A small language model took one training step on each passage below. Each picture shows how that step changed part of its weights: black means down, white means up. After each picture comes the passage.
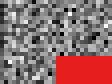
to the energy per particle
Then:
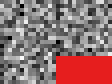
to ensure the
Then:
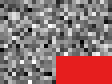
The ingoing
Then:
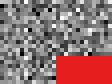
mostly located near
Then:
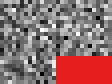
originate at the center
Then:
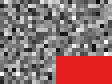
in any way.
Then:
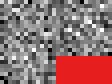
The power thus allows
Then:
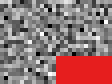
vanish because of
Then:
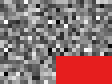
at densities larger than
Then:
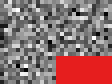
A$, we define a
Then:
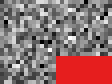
The rest of the paper
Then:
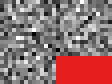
that multiply corresponding
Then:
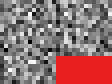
the views of
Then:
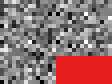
can reach continuum
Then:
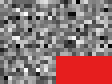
Theory of Black
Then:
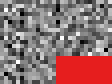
with what has been proposed
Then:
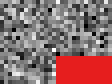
region), the general area
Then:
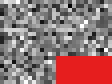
minimize the distance
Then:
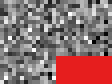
a broken
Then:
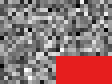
limited applicability only
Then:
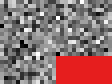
own training
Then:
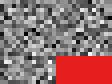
here, the reference is
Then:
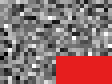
orbital period,
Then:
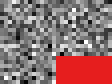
results obtained in several
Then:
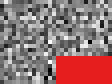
be written as
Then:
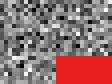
corrections in the scaling
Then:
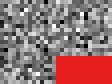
function of atomic number
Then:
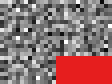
$c$.\\ The time
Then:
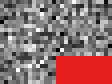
cloud providers}.
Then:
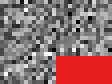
data. Finally,
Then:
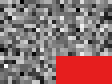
where resolution and channel
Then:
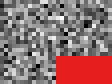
of time required to do
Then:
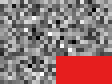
electric field, with
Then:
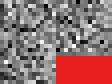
the fact that for all the
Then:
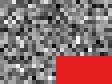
when using FLEA
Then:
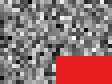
In the upper
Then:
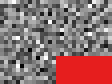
confined in $R
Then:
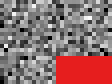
outcomes for different
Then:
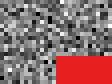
and explore new
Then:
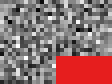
a new way forward
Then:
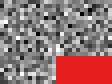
couple photons into
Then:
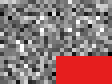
we thus estimate parameters
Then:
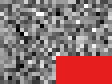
future spintronic
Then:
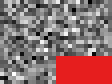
all the samples are
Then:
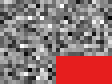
as we show below.
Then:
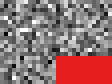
the one-photon
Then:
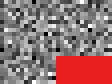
and, most importantly,
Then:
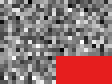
The variance of a
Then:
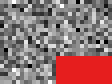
effect of varying
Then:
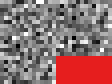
first cycle corresponding
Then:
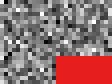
the spin-ladder
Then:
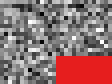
School of
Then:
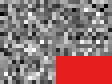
cars are electric
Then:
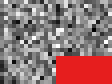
the manifest signature
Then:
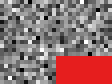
The results clearly
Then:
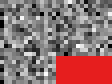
situation where this
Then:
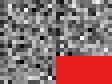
state is equal to
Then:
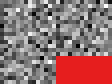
of the divergence
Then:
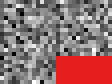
be real, what can
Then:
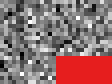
its dependencies shows that
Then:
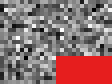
could be attained in
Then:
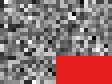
is clear that,
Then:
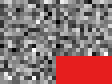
are the quark and
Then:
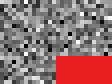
components of the RI
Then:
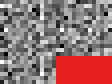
for an explicit
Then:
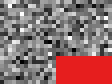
$\gamma$ a distance
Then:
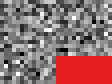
are important since they allow
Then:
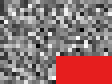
radii that differ
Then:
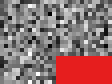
for a better
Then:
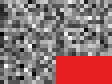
approach will constrain the different
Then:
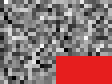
the optical field need not
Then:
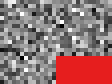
$\mathbf{Q}$ and
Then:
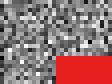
be written as a
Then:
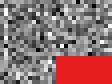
upon heating (see
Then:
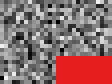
orbits of particles in
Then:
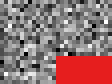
Oh, and by the
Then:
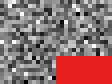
$\lambda$ of a
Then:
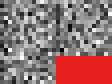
the type of system
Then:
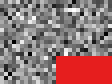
support (certain
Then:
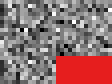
the mixed classical
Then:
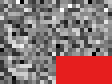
which is the typical
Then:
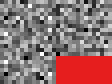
will forget about the
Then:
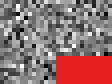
mK. Lines show
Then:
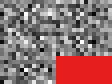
neither standard,
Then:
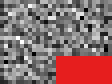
of current HCI
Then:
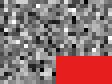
The symmetry between concerted
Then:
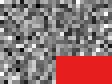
lengths. As shown in
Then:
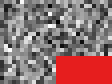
the top layers. The
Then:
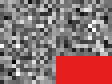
way we can simulate
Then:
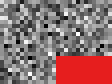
on the right side
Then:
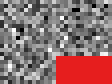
couplings derived are
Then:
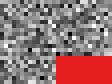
determining the intensity
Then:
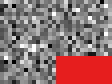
subtracting contributions
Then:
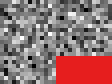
matching sector
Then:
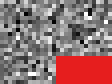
lifetime as
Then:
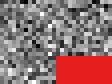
nanowires for
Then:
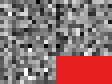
to the appearance of
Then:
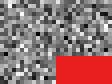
$\sigma$, we have
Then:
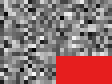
modeling, as multiple
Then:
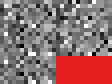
the seed on the
